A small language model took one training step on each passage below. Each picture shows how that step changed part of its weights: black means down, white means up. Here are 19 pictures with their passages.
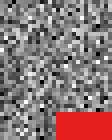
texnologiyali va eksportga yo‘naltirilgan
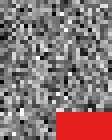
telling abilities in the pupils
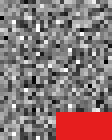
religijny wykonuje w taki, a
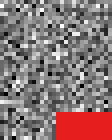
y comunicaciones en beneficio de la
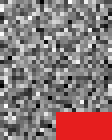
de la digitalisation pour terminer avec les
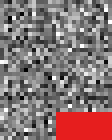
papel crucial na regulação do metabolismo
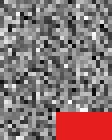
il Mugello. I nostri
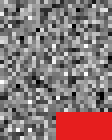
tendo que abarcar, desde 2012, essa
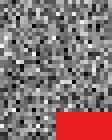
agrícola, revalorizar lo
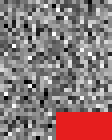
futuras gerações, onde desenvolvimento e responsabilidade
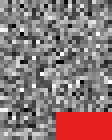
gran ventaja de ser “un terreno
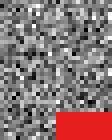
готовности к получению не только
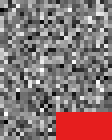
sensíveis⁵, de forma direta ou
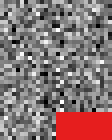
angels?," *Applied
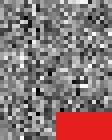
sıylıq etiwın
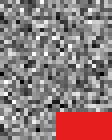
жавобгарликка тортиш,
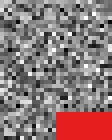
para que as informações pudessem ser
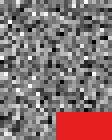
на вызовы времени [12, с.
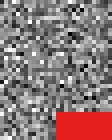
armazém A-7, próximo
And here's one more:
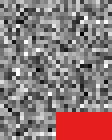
el primer lugar donde los alumnos van a
